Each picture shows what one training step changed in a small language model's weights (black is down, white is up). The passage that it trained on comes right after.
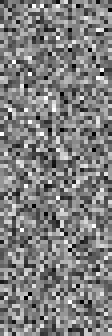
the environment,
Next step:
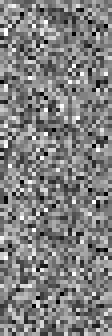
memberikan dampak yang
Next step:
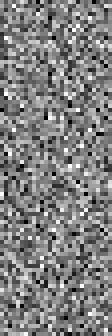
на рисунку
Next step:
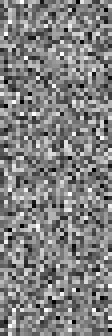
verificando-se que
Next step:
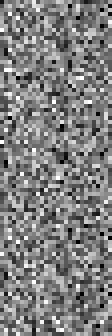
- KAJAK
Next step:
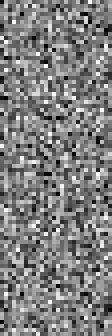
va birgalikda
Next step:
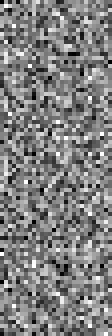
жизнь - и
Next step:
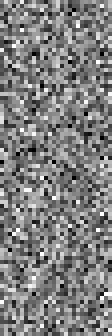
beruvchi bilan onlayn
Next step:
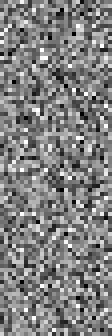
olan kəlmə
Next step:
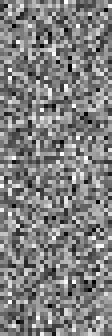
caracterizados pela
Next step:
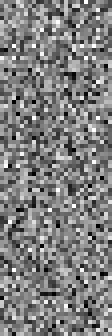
oldindan aniq va
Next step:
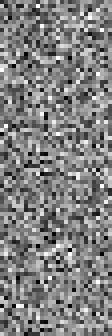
sucedería si
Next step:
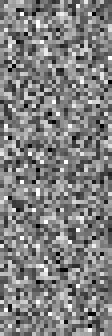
Network traffic
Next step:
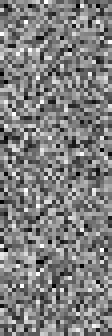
a Carreira,
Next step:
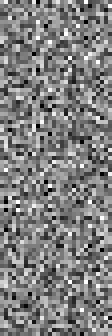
kamchilik va
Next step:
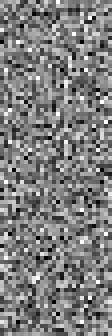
hollow fiber
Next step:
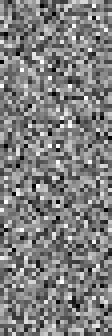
opciones de valorización
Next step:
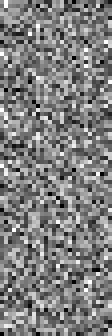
approche qualitative
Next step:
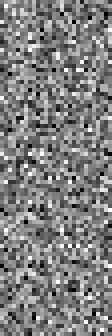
réaliser le travail
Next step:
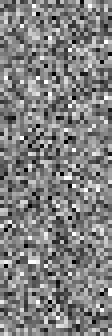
legyen szó
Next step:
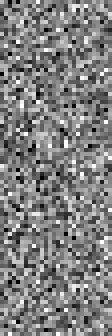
incluse în
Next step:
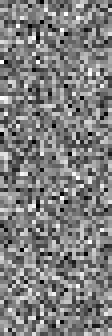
literasi media dalam
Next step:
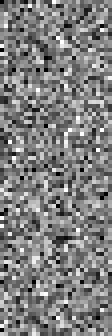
such headings
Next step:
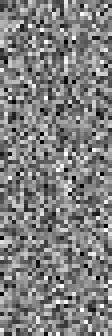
les origines de
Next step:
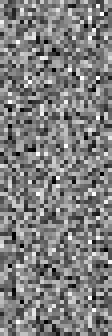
разбирательства в
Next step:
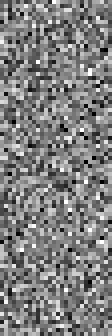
nerv tolalari
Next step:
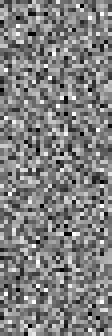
metal se torna
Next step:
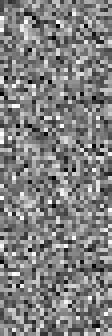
la persona la que debe
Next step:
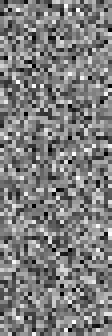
the same meaning
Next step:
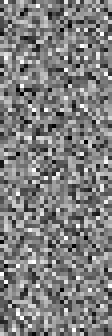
va qiziqishlar
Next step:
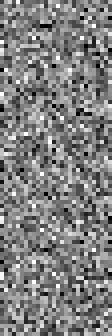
boshlang'ich sinf
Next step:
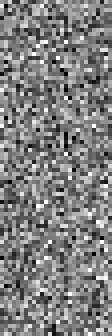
sobre tres naves
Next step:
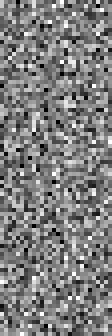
Тумина [7,
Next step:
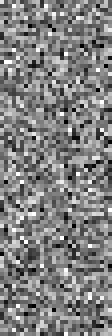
pena pelo trabalho
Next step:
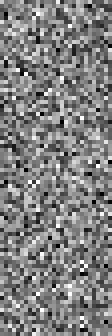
contratos temporales.
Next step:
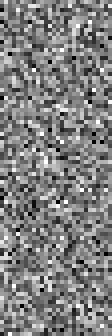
y = Probability,
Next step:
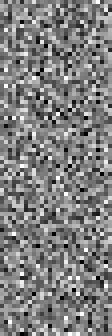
детей от 6 лет
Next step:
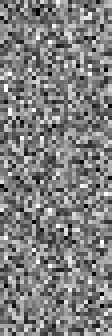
kerak. Endi
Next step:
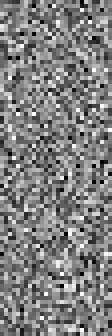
3. Ed. São
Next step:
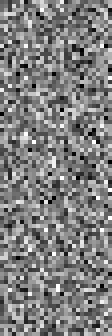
undersöktes för
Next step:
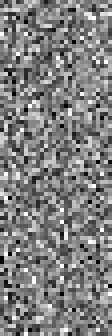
worden voor men
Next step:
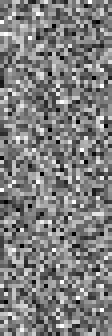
and costs",
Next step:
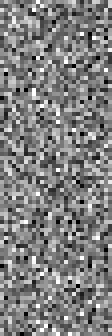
которые в
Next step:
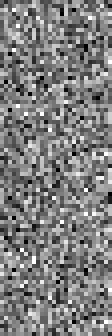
a studenților
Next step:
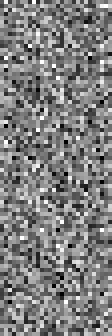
hurmat ruhini
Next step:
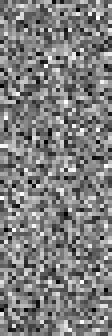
pieza clave para
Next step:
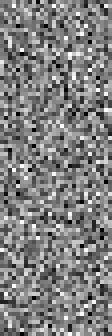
туризма для
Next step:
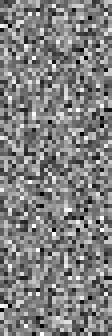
т.д. На
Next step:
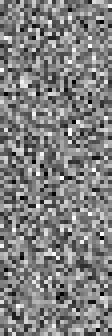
Neste momento,
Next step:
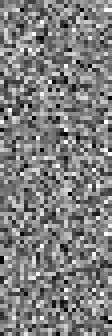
la coopération
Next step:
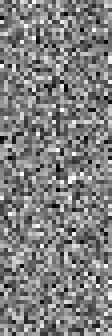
de professores sobre a
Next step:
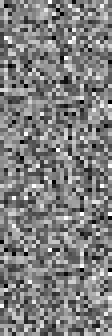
óra alatt
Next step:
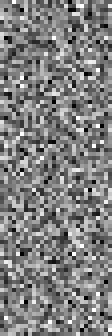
1 SVM +
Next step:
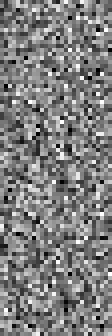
hadir cukup
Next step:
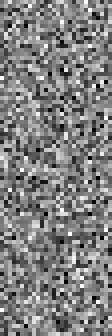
Huaypar, K.
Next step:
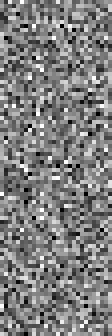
на рубеже
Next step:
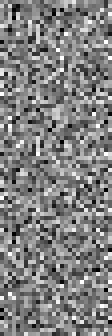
un modelo de medición para
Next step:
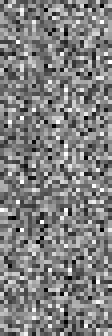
шунчаки жорий
